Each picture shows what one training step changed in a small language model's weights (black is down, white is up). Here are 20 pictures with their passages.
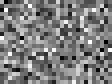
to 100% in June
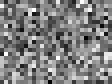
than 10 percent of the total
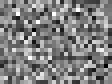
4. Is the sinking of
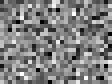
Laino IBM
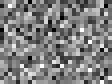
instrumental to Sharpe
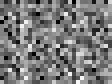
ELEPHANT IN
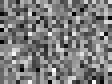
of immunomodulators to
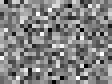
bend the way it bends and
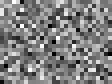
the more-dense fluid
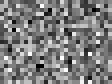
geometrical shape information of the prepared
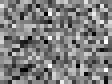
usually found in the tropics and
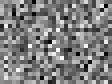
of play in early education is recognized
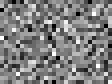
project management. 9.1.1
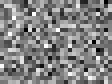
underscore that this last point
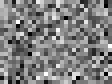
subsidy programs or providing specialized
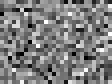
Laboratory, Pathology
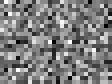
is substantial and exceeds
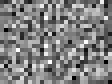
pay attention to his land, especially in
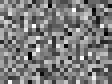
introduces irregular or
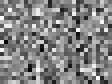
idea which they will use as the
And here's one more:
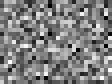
shows that subsidizing the
